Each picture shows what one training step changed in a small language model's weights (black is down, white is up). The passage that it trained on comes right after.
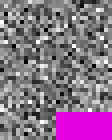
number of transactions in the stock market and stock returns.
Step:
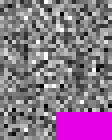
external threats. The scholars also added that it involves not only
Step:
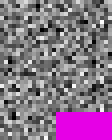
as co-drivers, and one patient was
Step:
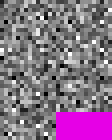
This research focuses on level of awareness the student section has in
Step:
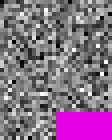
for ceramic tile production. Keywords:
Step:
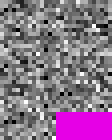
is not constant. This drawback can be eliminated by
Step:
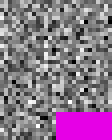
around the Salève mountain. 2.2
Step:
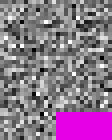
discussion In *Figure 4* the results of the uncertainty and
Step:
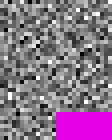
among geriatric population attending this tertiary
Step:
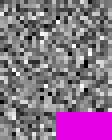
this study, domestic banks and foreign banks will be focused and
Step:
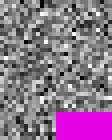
the treatment of iron deficiency Anaemia, considering it
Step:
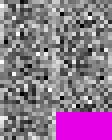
a much clearer concordance in terms of
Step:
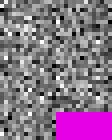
P., & Horvath, S.
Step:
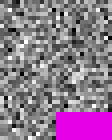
stomach, bariatric surgery,
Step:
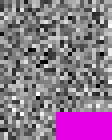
In this section, we focus on the properties of
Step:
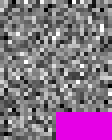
nuances explored in the study. Z-scores
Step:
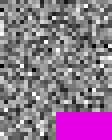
Descriptive Statistics, in order to describe the study
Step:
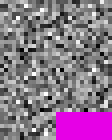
and because of its advantages now a day developing countries too are
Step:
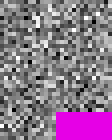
AD-related neurodegeneration. In
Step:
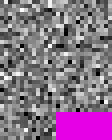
elastic bandage was used as the base of construction and
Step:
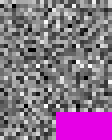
sizes of 3, using the excess of mass
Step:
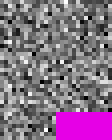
and faces increased safety challenges with higher traffic volumes.
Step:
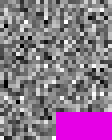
schematically indicate the translation procedure. Underlined words
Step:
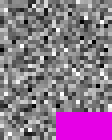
of the economic liability of a natural disaster on different
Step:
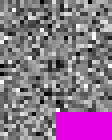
which may be attributed to many factors such as the location of
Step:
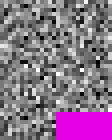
\mathbf{d}_m) \end{bmatrix}
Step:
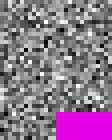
to the guidelines of the Declaration of
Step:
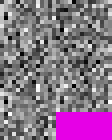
devices. This significantly increases the flexibility for the use of
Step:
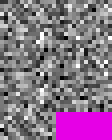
participating in the study. Age in years Group I
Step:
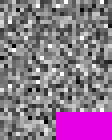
These tumors might cause compression to the
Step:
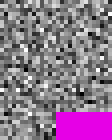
always give the expected result in terms of incomplete and
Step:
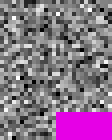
pellets on ships. (2024).
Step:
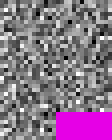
Actions DMP Data Management Plan DOI Digital Object
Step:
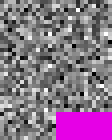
Community Primary Sch.; 27.
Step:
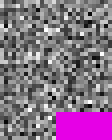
in this last group. Also, it has been proven that
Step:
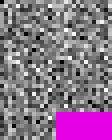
monitoring tool in terms of decentralization, opportunities for participation
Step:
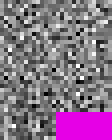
made from the anonymous online feedback form that the participants
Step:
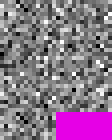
applications with multiple channels, and each channel can have a various
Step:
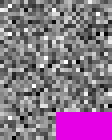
PhD programs. GRE general fee ranges from
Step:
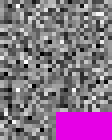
and Stern (*J. Amer. Chem. Soc.*,
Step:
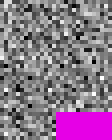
member of the state legislature. The tenure of
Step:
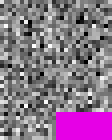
was in the hospital or out sick for an extended
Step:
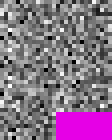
requirements. The waterfall approach is the earliest approach
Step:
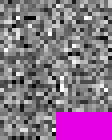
greater life satisfaction over time [5], [6].
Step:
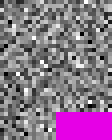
be integral in the evaluation of anaemia, and
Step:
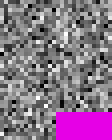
it is useful to understand which technical and professional skills are most
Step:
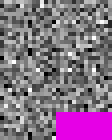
UCTP and the STP is that university courses can
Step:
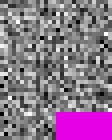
voltage level process creates significant total harmonic distortion
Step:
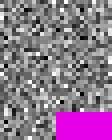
July-September, vol. 3*,
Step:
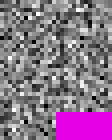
between the sexes in both groups in pH,
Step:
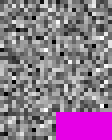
This study aimed to illuminate the realities of
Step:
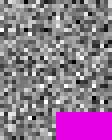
then the problem with emulsion densification
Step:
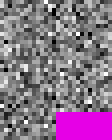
A digital quantitative weighing balance (Sartorius
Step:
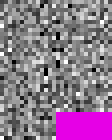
Simple schematic overview of the leaching of
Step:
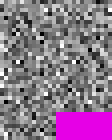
on connected components[7], and windows based on
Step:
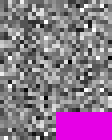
to farmers. The tree species chosen in an
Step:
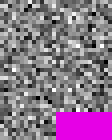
Communicating the normalization parameters and retaining optimizer
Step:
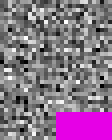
to go beyond artificially crafted
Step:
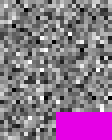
conditions for application optimization of the arrival and departure
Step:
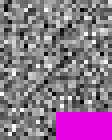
candidates were revealed in that whether there were statistically significant differences
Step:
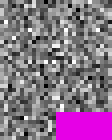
endogenous aggrecan fragments in biological
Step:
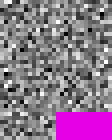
called Karangturi, and soon
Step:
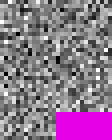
w/CC and also spurs deployment of new nuclear
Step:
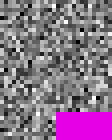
Netherlands 35 Werner Pink Neotec
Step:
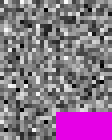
is desirable to improve the mechanisms of their management,
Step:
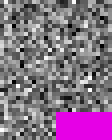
hop Expiration. time-out Fig.1
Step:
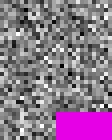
that it does not need to determine the boundary of
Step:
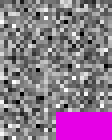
formed in the matrix adjoining individual reinforcement particles and
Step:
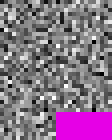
Appendix B. This is the strongest single piece
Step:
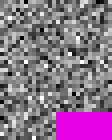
HP types which are provided to schools where teachers and students
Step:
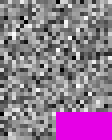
P.Ssegawa, D.
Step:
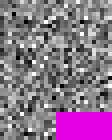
of transcript per million reads mapped
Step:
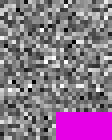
MSED systems. The rest of the paper is organized
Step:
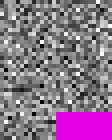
countries [8]. However, growing interest in
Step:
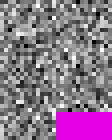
plasticizer greatly affects the material mechanical properties [5]
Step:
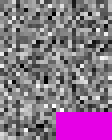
its fitness is evaluated independently. The
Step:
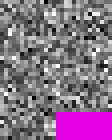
consider before using SA to interpret texts. We
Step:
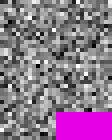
with hysterectomy/D&C
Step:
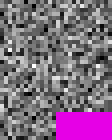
MOTA performance MOT 17, MOT 20,
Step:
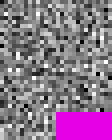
finally it becomes direct again for values of α higher than
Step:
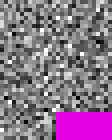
Microphotograph of a cross section of plain
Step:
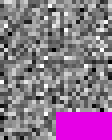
rotation, may also be correlated to an intermediate
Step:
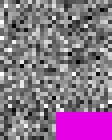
direction [12]. The performance of several feature selection techniques was
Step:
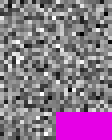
and composition of type III complexes within a single host results in
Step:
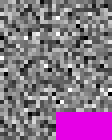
Network (TN) and Non-Terrestrial
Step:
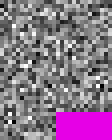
histological grades Fox p3 Expression Histological
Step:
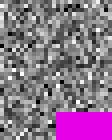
wear resistance; - reduction in the cross-sectional dimensions
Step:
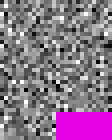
consideration, style kernel ontology templates were
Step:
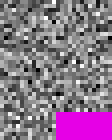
The data is recorded as to susceptibility
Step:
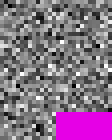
t ha⁻¹ y⁻¹) with the world
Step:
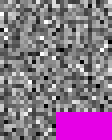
molecular geometries compared to the control group. The findings highlighted
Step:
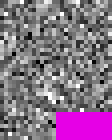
Section 66 (1) (b) of factories Act
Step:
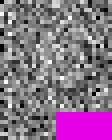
practices for the vast majority of projects in many areas,
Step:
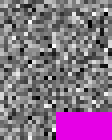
3.1 Sustained interruption 3.2
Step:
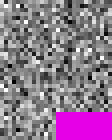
rear side of the TNSA target. The surface
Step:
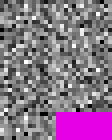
the slaughter and the level of sanitation
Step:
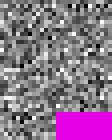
been studied for flexible sensors, typically as an additive rather
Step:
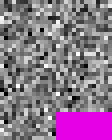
Non-Diabetic AdultsShubham¹,
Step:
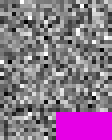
of 6 rats each: 1-normal control group
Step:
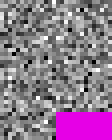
treatments and other necessities.⁷ Some research processes were done
